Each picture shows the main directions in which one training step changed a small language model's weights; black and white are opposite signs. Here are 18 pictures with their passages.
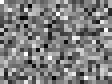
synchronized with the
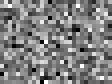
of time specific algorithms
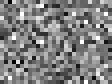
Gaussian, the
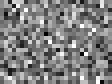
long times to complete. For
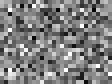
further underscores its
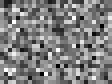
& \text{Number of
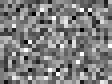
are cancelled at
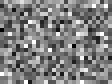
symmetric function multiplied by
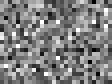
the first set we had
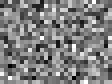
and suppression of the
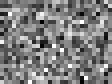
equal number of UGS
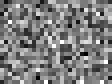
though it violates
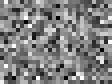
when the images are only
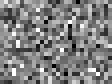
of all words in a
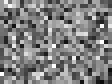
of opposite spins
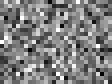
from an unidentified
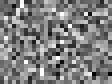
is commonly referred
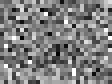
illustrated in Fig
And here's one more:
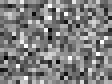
while syncrotron
